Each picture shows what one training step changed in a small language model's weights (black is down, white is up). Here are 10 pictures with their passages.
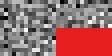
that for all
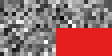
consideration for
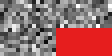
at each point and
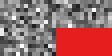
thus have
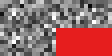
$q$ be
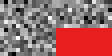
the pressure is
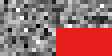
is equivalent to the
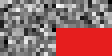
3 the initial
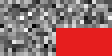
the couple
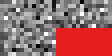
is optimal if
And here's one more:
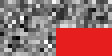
there are {\em
